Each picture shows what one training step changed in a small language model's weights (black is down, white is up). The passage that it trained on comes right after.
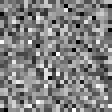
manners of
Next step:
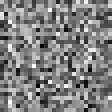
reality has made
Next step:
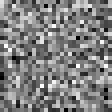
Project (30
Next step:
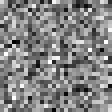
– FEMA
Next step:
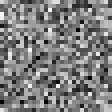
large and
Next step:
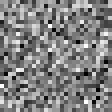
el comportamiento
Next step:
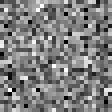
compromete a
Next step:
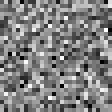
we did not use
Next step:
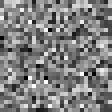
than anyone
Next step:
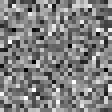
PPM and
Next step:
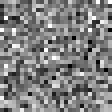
a Bruker
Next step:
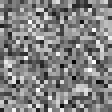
of interest:
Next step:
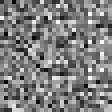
occur in
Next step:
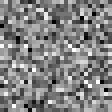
are essential to
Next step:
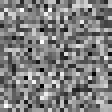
system, the different
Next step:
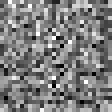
в общей
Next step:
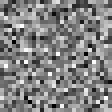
around human
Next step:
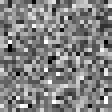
tale regime
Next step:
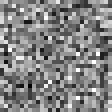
for language
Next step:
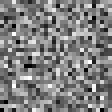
prevalente e que
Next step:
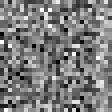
stands for
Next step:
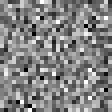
more abundant in
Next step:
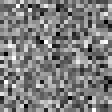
biota, while
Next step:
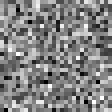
no lobo
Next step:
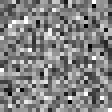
dedica a la
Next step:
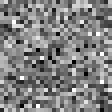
o tema da
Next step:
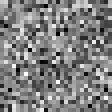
The solution of such
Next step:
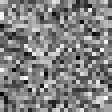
line of rural
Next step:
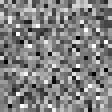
que el grupo
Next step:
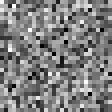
University Press.
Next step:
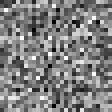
methods to control
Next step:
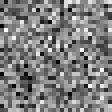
2 - Review
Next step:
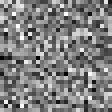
by dividing
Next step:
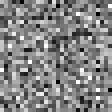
for sure,
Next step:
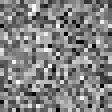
maneira que
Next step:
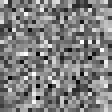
and finite samples
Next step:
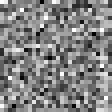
to support the
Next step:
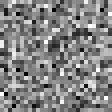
oldida qilgan
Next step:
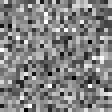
is typically
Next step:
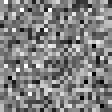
based and search
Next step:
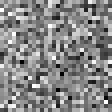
Г. Саган
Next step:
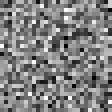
such as face
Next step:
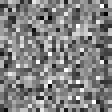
analysis of english
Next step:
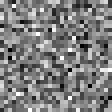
de circulación
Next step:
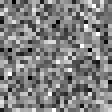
soft liner
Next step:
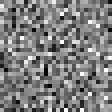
populations in
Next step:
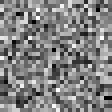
saya jadi
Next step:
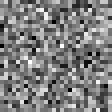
are described
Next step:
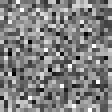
that is usually
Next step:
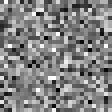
the approximation
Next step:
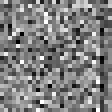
is to attract
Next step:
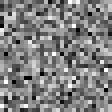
Depois da
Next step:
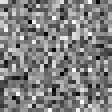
have collections of
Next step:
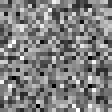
associated with the
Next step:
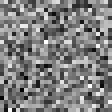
in preventing and
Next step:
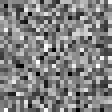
were those Who
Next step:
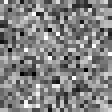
the authors,
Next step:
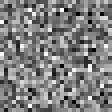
or respiratory
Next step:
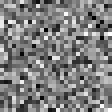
a volume of
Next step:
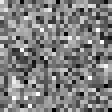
der Velde
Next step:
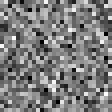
A, et al.
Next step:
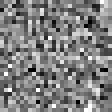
records were
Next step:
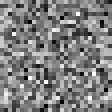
any form of
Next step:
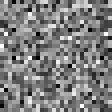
L_2 and
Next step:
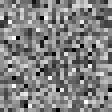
studying the Indian
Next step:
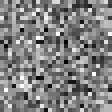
which the choice
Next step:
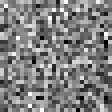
composition of
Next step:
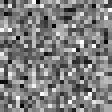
four exporting
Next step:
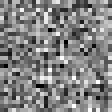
which is included in
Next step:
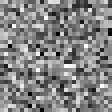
in the field of
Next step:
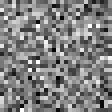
area of the
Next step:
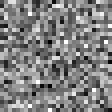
aquello que
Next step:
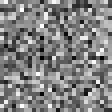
to a decline
